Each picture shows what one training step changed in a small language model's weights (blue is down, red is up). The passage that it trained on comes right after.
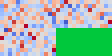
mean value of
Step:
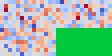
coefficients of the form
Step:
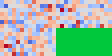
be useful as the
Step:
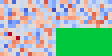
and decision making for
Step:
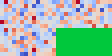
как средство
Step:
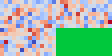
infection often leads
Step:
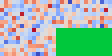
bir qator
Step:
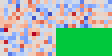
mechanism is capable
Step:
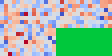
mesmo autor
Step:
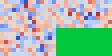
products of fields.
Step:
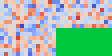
at low energies through
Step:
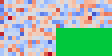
the diversity
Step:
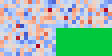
explanations for
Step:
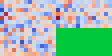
the IRIM data
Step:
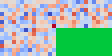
average access in one
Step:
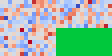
essas ações
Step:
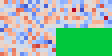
for consultation
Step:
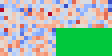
particularly interesting, because
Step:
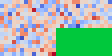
technique, the effective
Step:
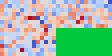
failed to
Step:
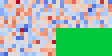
In these cases,
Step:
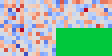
we construct Proca
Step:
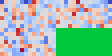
taken in the
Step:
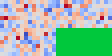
are also suitable for
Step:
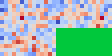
goes through the
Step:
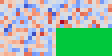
Sea (red
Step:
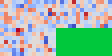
power from the
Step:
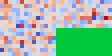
to limited academic resources
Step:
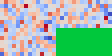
they may not
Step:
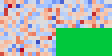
systematic uncertainties affecting
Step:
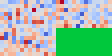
aim to continue
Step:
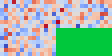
En el sistema de
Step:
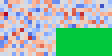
hanlib for the
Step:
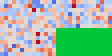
after the fact,
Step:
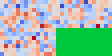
de ces
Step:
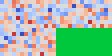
citation. At
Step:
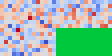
related to the process
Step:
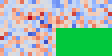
thought to be
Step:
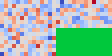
system is an
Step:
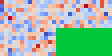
the study EG
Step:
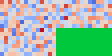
leading order radiation
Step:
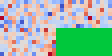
data modalities,
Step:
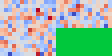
to IEEE
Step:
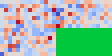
one could treat
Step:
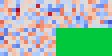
an overview of
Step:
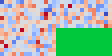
system that will be
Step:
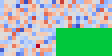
segmentation algorithms and
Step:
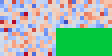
hacia modelos
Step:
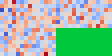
en el periodo
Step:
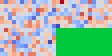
dass der
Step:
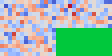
Data and both consist
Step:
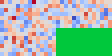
a cup of
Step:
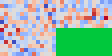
to probe the
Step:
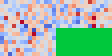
to handle more
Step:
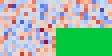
participarem nos
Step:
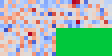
expansion of the
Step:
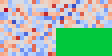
A correlação
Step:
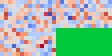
simulation are estimated from
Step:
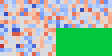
[The effect of
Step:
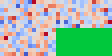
a functional
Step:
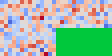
Where to
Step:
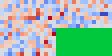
to the web version
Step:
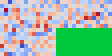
as to possible
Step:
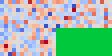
governing equations
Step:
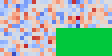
de los tratados
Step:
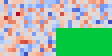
constant. In a
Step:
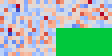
\right) +
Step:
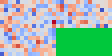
is rotary and
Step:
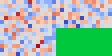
periodicity and
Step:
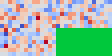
situation is much better
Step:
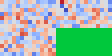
structure, and we
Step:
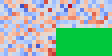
and increased activity,
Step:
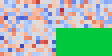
series have an
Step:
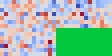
complexes have been
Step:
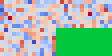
the majority of
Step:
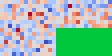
due to the high
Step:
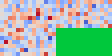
to represent the
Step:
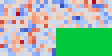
find in an
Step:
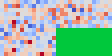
radius). The red
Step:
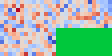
we had to
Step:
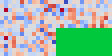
as a valley
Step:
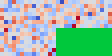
specialists of
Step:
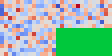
the conclusion when
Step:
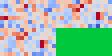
are then generated
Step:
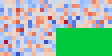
at the macro
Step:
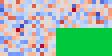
I take away the
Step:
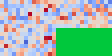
over a large range
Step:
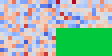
difference sets the orientation
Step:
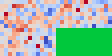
The cosmological
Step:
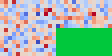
is sufficiently large
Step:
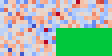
above equation can be
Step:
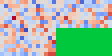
modules, which
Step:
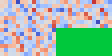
with respect to standard
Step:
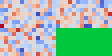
variable thickness could employ
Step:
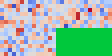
of the waveform
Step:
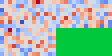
micro. To
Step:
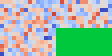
channel and should be
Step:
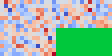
control, and
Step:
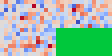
to Microwave
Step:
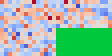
\text{ is
